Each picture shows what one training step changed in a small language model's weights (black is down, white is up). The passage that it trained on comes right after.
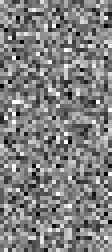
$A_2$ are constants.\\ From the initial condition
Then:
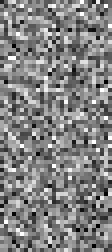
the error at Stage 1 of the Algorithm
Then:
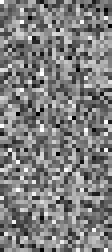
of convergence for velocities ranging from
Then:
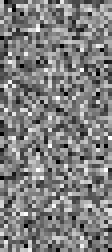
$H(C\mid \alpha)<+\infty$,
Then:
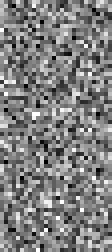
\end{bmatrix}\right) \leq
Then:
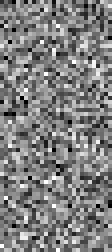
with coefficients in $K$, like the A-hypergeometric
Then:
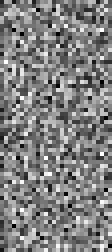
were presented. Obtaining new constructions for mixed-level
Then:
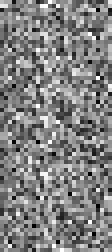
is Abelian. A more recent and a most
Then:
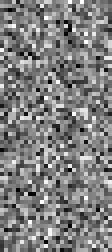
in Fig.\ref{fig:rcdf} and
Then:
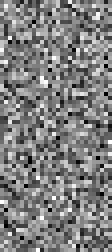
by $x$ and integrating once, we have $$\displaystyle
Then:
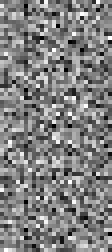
contrast with uniform rotation where the attractor depends only on the
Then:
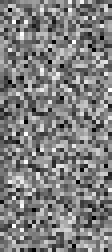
in the unit disk. We consider such an area operator based
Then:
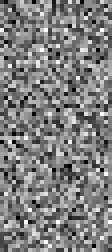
$r-f=3$ we refer to
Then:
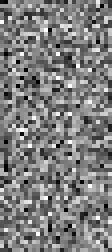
examples in Table~\ref{table03} we note that
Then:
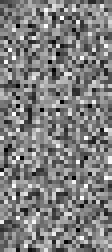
action. With this in mind, they prove the
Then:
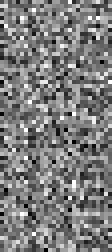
In the presented implementation, Gauss-Legendre quadrature rules are
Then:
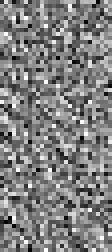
forms to find integers represented by quadratic forms. The
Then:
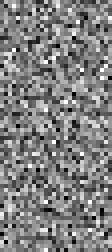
scalar advection, which will allow us to describe a method
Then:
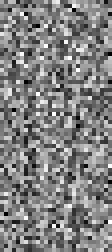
vertices or along the edges, suggesting that
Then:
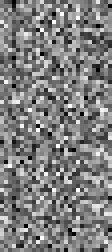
a co-bipartite graph $G$ with such
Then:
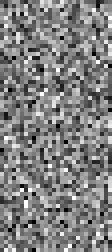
M\geq M_1. \end{equation}
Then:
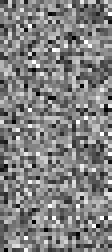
curve with timelike binormal and spacelike or timelike
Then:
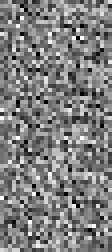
section is to provide some inequalities between the irregularity measures
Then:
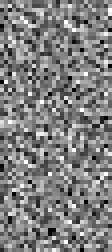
perceived attainable accuracy at ultrasingular
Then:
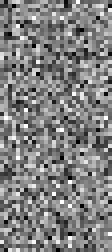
\caption{{Schl\"{o}milch series
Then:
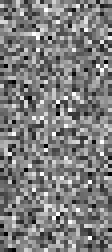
Theorem 3.2, and Corollary 3.3
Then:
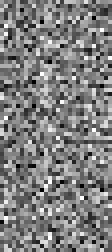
measure. \end{theorem} \begin{definition}
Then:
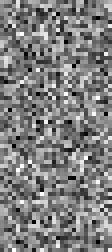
of values $(E_i, \tau_j),
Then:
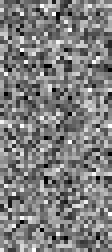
By Corollary~\ref{co:vecisom} this
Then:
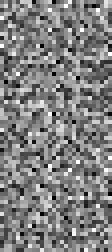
We note that \eqref{limit:carleson}
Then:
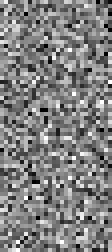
constructions $\dim\,V_\lambda=1$. Let
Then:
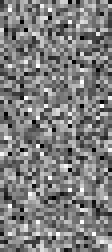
such that $ax$ and $ya$ are middle
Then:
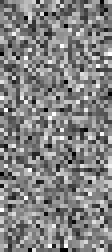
\\ (1).\quad Both the functors ${\rm
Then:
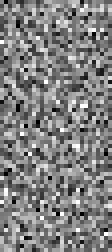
error descriptions. Afterwards, we provide the performance
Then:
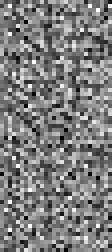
Hopf algebra structure on the augmented Hopf algebra
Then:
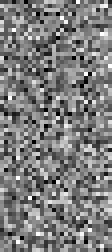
\emph{(absolute) Frobenius morphism $F$}
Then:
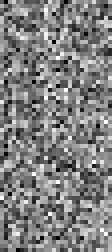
the similar methods in \cite{Gunawan,
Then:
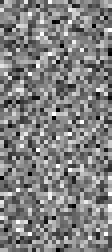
R\ne0$ for each nonzero right ideal
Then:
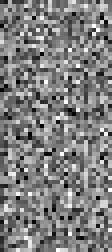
provided by the posterior mean compared to FEM.
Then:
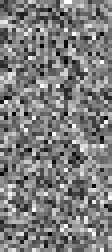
Abstract.} - Using variational methods we prove some
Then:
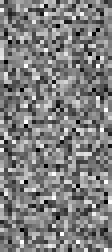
by the Hartogs theorem. The proof is
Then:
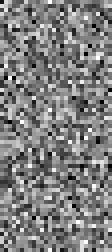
that the discrete mean value property is true for all squares
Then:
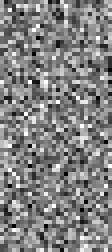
$N_1\geq 2$, we also proved that
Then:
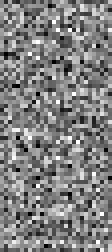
is not sharp. One reason seems to be that
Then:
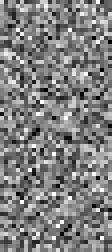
the assumption of Theorem \ref{p3}, entries of
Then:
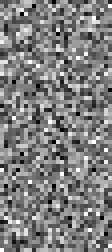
les espaces vectoriels $H^\ast
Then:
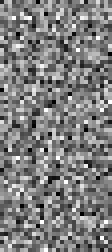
primary submodules of $M$. \smallskip In this
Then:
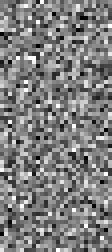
a coboundary in {\it reduced cohomology}. \\ \noindent
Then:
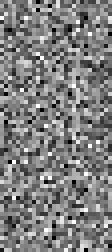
a spatial mesh-length $h$, which will serve
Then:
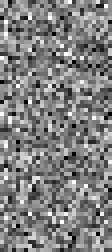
The second sum collects all modified quarklet coefficients
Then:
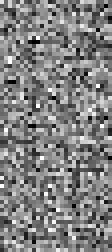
to trace the curve indefinitely without crossing the curve or
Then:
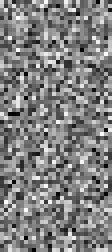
L_{\zeta_3})$$ and thus on the straight
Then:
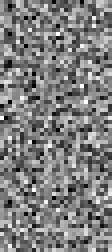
\end{center} \caption{The face maps of
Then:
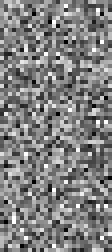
in proof of Lemma 3 and Theorem 4 of
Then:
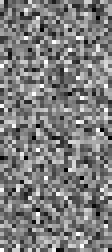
sets of $G$ which are $i$-subsets
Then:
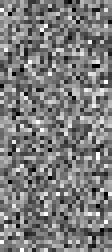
critical phenomena have promptly recognized
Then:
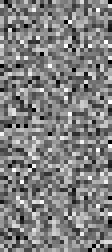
to need in this article. The remaining cases of these
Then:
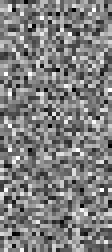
PSH or continuous functions on the domain $W$.
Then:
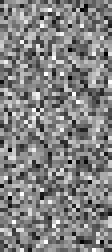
around a thousand vertices). For each configuration, we
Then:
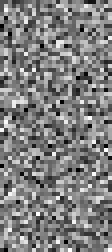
smoothness assumptions, through strong approximations. Yet, intuition
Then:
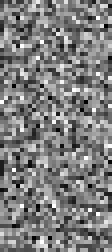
nonzero components, with monomials of lower degrees. We obtain that
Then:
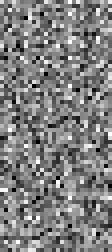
\ref{Lemma. Club shooting.}, there
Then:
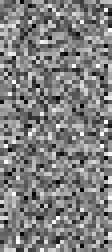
B^4_n(\lambda) \leq
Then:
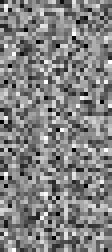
Fourier coefficient, we have used the projection procedure as
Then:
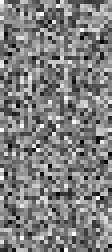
the next definition in an LTI network with graph
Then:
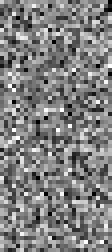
the given coordinates their metrics are $$g_{\pm} =
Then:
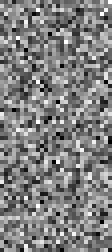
structure of $\mathbb{R}^{d}$, it seems natural
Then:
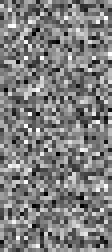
(V^* B W)$; % \STATE Compute
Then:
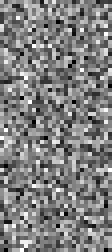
fundamental examples of Hilbert domains $(\cC , \dC)$
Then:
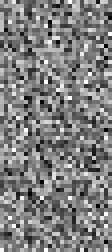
as long as this particle is not involved in a collision.
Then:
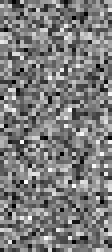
fields $\omega (x)=P(x)\nabla
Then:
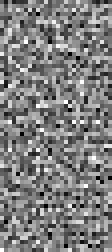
counterexample is to try to arrange $p$
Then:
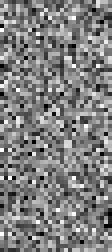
\begin{equation}\label{eq: summable}
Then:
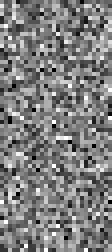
form. This proves that a single unit can be used as
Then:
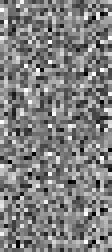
S$\dss can\dss be obtained
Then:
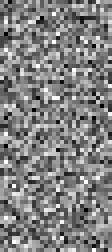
complex and the Hurewicz morphism} Let
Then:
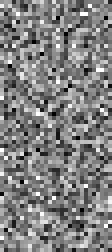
Let us denote $K_1(\delta)$ the first
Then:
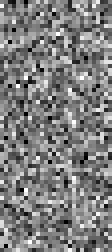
with respect to all the variables. Note that in the case
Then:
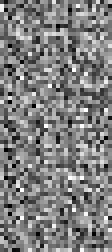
for changing the phase space is the fact that the temperature
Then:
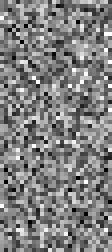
that even though the singular set $S(f)$ of
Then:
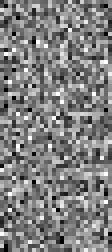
D. Berend (personal communication)
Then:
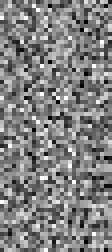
valid on every small subinterval, that being said,
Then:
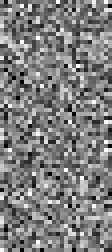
tangent to the $G$-fixed locus
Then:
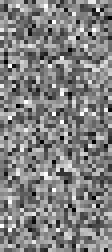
and the indecomposable projective modules over its
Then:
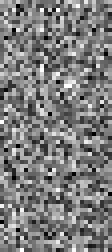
varieties in projective spaces}, Ann.Mat.Pura
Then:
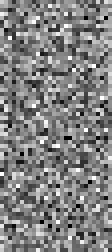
$p,q\to1$ (which means
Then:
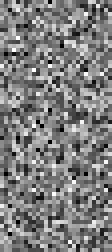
due to the lacking of the compatibility conditions.
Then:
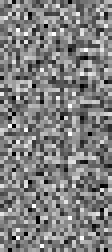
\address{ Dipartimento di
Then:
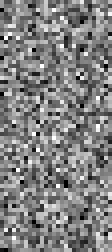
Hess}(u)|$ and upon recalling the
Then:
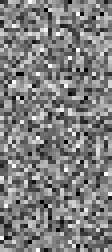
we define $\tau |_E : E \rightarrow E
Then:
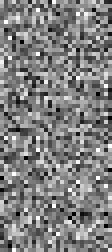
also $x_1\in L_s$ then
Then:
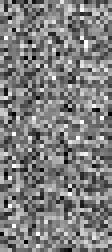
is also equivalent to $\eta$ being in the kernel of
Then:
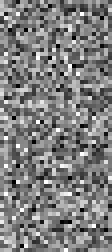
We expect gel-shatter cycles to be a
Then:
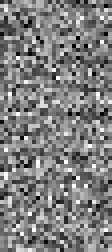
initial conditions. \noindent Interface conditions. The continuity
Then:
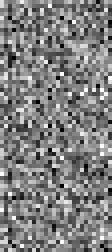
bound on the word metric for Thompson's group
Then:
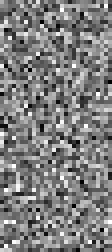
$Q \subseteq P[{\bf \X}]$, then
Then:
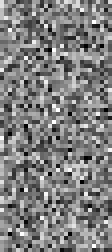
However, such methods have not yet been used in the context
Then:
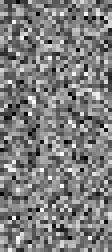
infinite-horizon limit, which in particular implies that
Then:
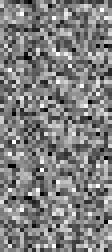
is a normal unital completely positive map so that
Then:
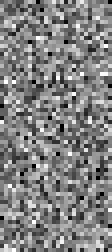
commutatif: $$ \xymatrix{ {\mathcal C}
